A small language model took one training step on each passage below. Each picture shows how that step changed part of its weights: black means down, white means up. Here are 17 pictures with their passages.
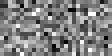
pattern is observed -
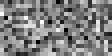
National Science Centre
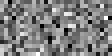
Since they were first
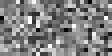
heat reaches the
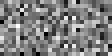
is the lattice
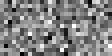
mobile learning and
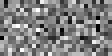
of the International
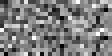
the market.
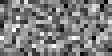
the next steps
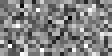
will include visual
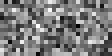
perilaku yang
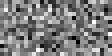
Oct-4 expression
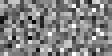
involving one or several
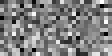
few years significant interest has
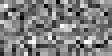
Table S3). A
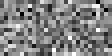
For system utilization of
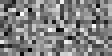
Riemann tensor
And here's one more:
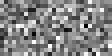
strengthening of
